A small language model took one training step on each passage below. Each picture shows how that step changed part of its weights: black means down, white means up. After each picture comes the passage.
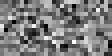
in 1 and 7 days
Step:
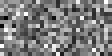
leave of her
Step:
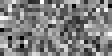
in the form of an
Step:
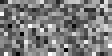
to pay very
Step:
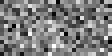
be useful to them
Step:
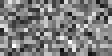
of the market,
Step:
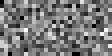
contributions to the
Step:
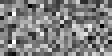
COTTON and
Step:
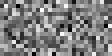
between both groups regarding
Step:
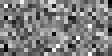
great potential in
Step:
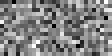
sustainable development,
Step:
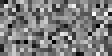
that effective EU
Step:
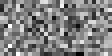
gaps and
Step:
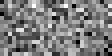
04 is also shown
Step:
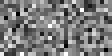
14. and by
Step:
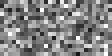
one of the most important
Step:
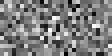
needed, hence
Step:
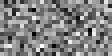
every route.
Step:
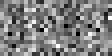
a convolution of
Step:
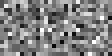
three criteria in
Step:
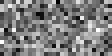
be viewed as
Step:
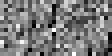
of independence and
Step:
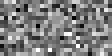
initial design loop
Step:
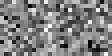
with 2-year
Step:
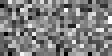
we will see,
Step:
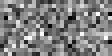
Material & methods:
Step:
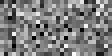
Services and
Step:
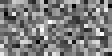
in size present at the
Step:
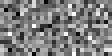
The study confirms
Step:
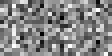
It is the company's
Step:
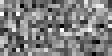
judgement to
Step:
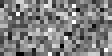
efforts to come
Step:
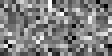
systems, a key
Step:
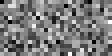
old. It was
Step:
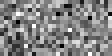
concerning - the
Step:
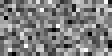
systematic selection
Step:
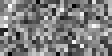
that expected of a
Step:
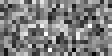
ratio (P)
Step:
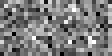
at a certain
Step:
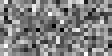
the wealth of data
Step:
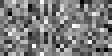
domestic and
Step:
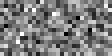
movement during this
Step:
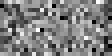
can be used as a
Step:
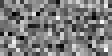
options but when all
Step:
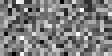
1 is given by
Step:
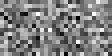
crisis management is
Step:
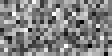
the -amine or
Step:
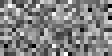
& ideas should
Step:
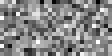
With assistance
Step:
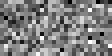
had positive impacts
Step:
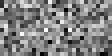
use actively the information
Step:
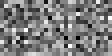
at the end of the
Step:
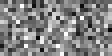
Replacement of
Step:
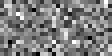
understanding of these areas
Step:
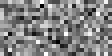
UK are also
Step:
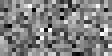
unique approach to
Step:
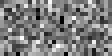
recognition, its
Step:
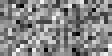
the topic
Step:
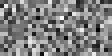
knowledge of the actual
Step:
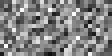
consequences of
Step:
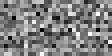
The parameters determined were
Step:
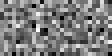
& Shi
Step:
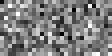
are bonded into
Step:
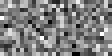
various social groups took
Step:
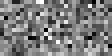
to whom correspondence
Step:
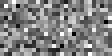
to Marianne
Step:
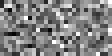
significant ($p <
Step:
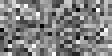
who wish to be
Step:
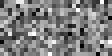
which is generally also
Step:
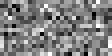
(β) are
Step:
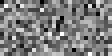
with different bonding
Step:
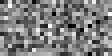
are thanked and
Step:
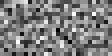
the optimal performance
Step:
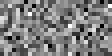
a novel shared
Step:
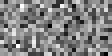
that the hydrogen
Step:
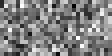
disease, defined
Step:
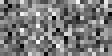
consists in the
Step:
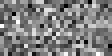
object identifier.
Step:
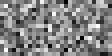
natural medicines
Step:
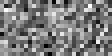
G (x_g
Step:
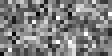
were associated with a
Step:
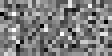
among Iranian
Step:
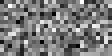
have paved the
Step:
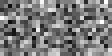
stages, from
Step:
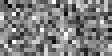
translations of the
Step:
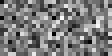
soil stabilised
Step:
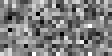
we have plotted
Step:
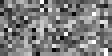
also encourage
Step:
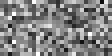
to CRT are
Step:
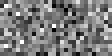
range is important to
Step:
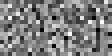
measuring the
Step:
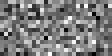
repoint across various
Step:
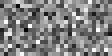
on damage and
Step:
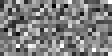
and monitoring In
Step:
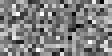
The need to develop
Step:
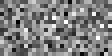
a smaller range of
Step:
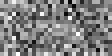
. 3 A P R
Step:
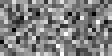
sequence of
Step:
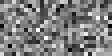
chicken has
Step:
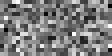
depend on whether
